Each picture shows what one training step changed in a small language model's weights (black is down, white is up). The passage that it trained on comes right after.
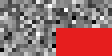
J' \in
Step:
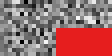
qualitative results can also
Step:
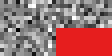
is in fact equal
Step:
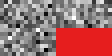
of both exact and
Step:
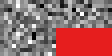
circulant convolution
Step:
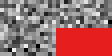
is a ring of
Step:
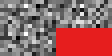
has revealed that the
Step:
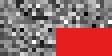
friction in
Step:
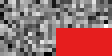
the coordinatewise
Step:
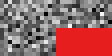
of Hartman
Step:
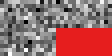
result, which is
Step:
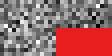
for machines.
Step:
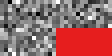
three long attention networks
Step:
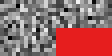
equation, the change
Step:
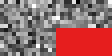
in the Long
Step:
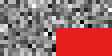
in collaboration with an
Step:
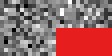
perspectives towards an
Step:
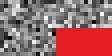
This highlights the
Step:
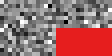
with warm
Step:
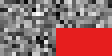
the HRR hold
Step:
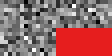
axis converges to the
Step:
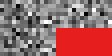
GCS is an
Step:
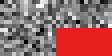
Now we show
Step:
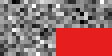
viewpoint to study
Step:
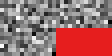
is a real
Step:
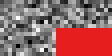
teacher, every
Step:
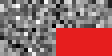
the acquiring and
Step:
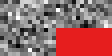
(A) and
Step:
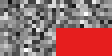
Basin are not
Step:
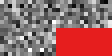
important to eventually
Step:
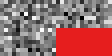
current density with this
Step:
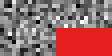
uniform grid spacing
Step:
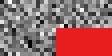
to these, the
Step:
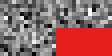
continuity of the lower
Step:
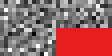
genus. In
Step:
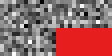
show that for each
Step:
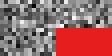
$d$ is
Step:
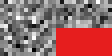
$v$ is
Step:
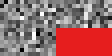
by creating
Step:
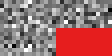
watching a
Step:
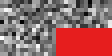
One is determined by
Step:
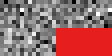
performance by increasing
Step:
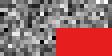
be majorized
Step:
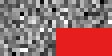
results also when
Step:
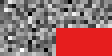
\vdots $$ A
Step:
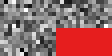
that $\int
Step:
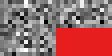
can assume that
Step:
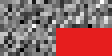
consequence of Proposition
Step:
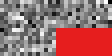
and 28 weeks resulting
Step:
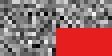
impressions and
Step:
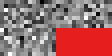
find an integrable
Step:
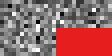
improved the results of
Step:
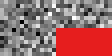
is computed using an
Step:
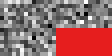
intersections with
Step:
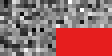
technologies such as
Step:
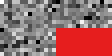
exit time
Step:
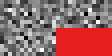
technology integration related to
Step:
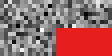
of these elements ranged
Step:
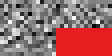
used to estimate both
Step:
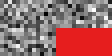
of section III
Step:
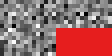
releasing to
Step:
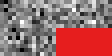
\State Compute
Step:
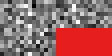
are satisfied.
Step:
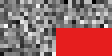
for serum
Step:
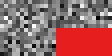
tracting new ways
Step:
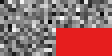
plane at infinity,
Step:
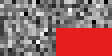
direct measurements. The
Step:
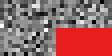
Educators for
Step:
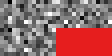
tumor mean
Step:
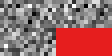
Inset: detail
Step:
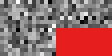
researching. This
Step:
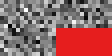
to the author that
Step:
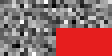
delivered and
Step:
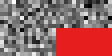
given in the
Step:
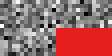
vital life act
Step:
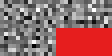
accumulation of
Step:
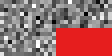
support explains
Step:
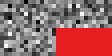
characterize the size
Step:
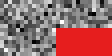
of the gradient of
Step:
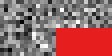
ml). The product
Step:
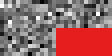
be nonreduced
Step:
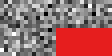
of Transport
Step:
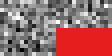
and bounded from below
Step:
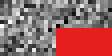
X$ such that
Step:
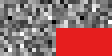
NOT gate
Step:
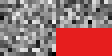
X Table 4:
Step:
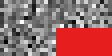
for an analogous application
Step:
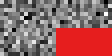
singlet signals of
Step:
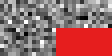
``there exists a
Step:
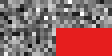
satisfy \small
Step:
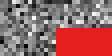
particular, he proved
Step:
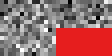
both her physical and
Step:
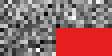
of linear and nonlinear
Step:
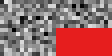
until I am
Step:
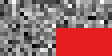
these advanced materials,
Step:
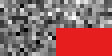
and S.,
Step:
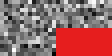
existence of some
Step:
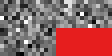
emerging technologies.
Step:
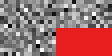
to achieve climate
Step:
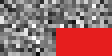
for brand awareness,
